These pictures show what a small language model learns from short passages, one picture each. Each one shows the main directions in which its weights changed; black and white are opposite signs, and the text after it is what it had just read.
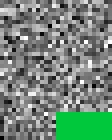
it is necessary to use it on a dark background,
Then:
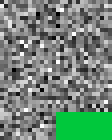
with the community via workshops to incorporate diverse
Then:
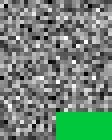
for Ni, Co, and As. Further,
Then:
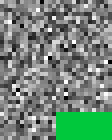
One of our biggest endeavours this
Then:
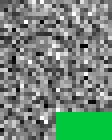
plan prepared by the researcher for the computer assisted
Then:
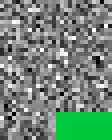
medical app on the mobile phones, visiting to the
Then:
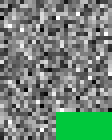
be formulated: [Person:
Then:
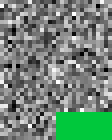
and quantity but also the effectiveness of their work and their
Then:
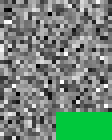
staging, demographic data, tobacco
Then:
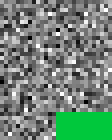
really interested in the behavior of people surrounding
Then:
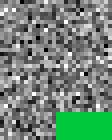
Okwuanaso in Akiti and
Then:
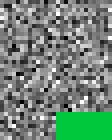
GELR 128 after modification in the two-
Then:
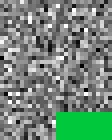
tasks that can help female civil engineers
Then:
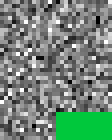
On the basis of data collected it can be concluded
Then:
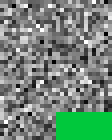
medicine department at Mahaveer Institute
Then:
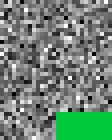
1 hour. On smooth surfaces,
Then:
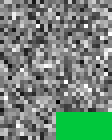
y alerta para ciclistas y
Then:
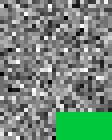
case. Every node contains 28 cores.
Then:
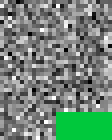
to focus more on the optimality of rule orders
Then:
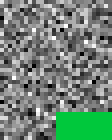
reagents were purchased from commercial
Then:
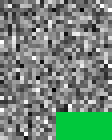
Kyle (2014). ^a By agriculture,
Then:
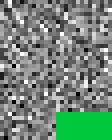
indication, dose, and duration of the
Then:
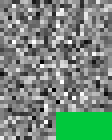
Agency New York (LANY) as
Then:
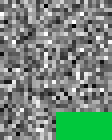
Stereotyping. The AI model displayed
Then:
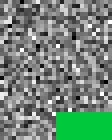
balancing open data sharing with privacy and security. For further
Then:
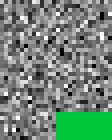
Furthermore, retaining the phenomenon of
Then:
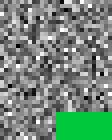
In fact, optical technologies are considered one of the most
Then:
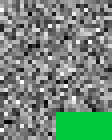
a notation of the future. [Online].
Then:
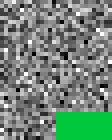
different regions, providing a precise foundation for path
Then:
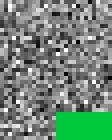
7 ²“Cavanilles” Institute
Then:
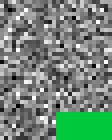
few studies to specifically, and systematically,
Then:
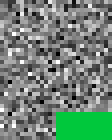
effect of immune response on telomere length
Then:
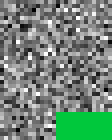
growing concern for occupational health and safety has
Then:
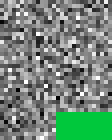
(1998) study of 18 landfills reported a
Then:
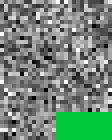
of the Muslim community, especially the
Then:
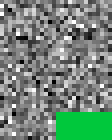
model, and is the best way to reach specific results on
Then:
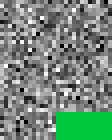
use such third party rights as part of their own
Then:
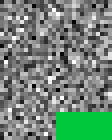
facing hypoxic stress required increased amount of Hb
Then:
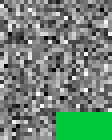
agree with the statement that they can generate
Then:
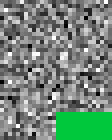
employed in the composting process are summarized in
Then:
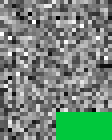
enjoy quality education. They also believed that
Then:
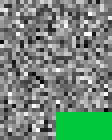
tissue blocks into 3D reference organs using
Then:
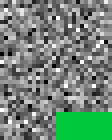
analysed in two categories. The first ones are the impacts
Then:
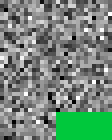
confirming that the method is specific for the estimation
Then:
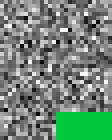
building influences the implementation of community development projects in
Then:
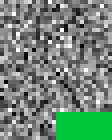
organizing learning (52.5%) and
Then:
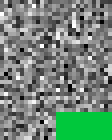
(HIGHER HEART
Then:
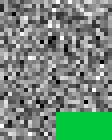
2021). Each of these ethnic groups has its
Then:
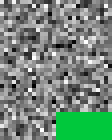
regulating services. *Ecological Indicators*,
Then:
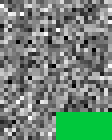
neutrinos. We re-examine
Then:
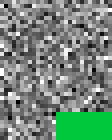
relevant for: 1. logistics industry representatives to discuss
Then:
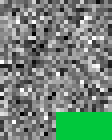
preeclampsia and is associated with evidence of
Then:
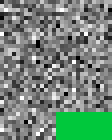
to worsening of general condition of a future
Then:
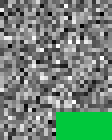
(a – February) and most (b –
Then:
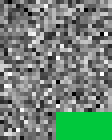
warp yarn materials and their dimensions are
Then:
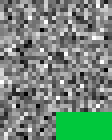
The resulting quality of the three-dimensional model is
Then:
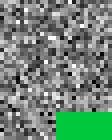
F1-score from 0.49 to
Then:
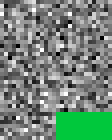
to accurately assess the ensemble's effectiveness. The
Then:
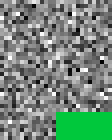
on settlements, coastal biota and
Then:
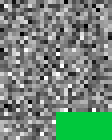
able to know how much cost that can be
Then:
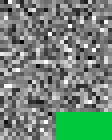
an internal reference. The organic extracts were dried
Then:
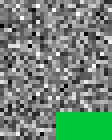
meets its objectives in terms of cost,
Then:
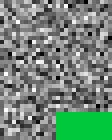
best technique of imaging modalities to diagnose and
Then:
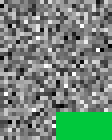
in parts of their business. However, using and sharing software
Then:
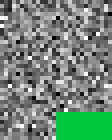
weather patterns, increasing the frequency of extreme events,
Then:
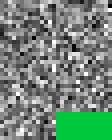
grew 47 cultivars of all crops in
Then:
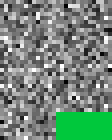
of film offerings. This also resulted in
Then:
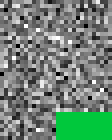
'Is risk management and reporting perceived as
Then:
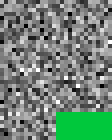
For determinacy, here we consider the resonance
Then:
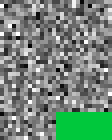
to the severity and death of infection in the study
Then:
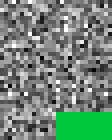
Due to high suspicion, the growth
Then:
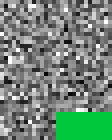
more harmonious and fulfilling offers
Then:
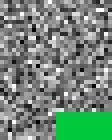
values. International Financial Reporting Standards
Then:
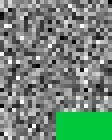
time in India. Key Words:
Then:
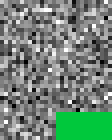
not significantly change with the MgO loading of the
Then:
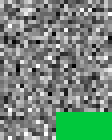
body part results in a different quality of control, expression,
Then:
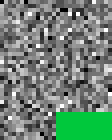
[ML₂])⁵. The information referring
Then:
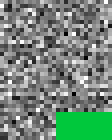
could be several reasons for this situation, such as
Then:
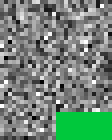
Responses were given through button presses on
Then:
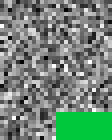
school, I was not proud of myself,
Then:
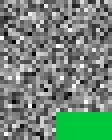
2.6.1. Specificity Specificity
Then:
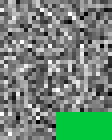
different refrigerants The amount of surplus power
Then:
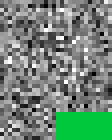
maps on a quasi-ordered residuated
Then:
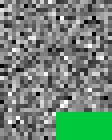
on this parameter, was altogether similar
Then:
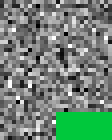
collection of images. First, we start by computing the
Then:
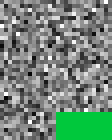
a key regulator of DNA repair yielding growth
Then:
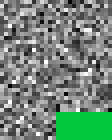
meaning factor explained 46.04% of the
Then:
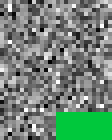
We used a Gaussian pulse as a
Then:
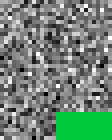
aureus*. *J. Bacteriol.*,
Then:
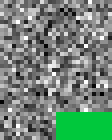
application Frequency. The major disadvantages of
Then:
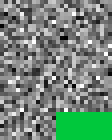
cream - ✓ Majority 40% of the
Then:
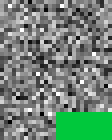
simply because they cannot get there. Dispersal
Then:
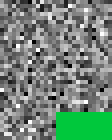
Word-Embedding size
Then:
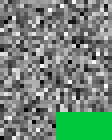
case RIM2D's capability to simulate the
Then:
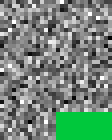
April, across the entire country. The most significant
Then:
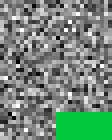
which stated that there is influence of the distance of the
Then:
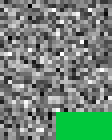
may exhibit slowly explosive behaviours.
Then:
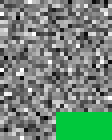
\left(\frac{chd_n(x -
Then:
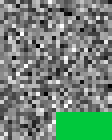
Imran¹, Muhammad
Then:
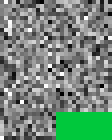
dance, with a twist of improvised
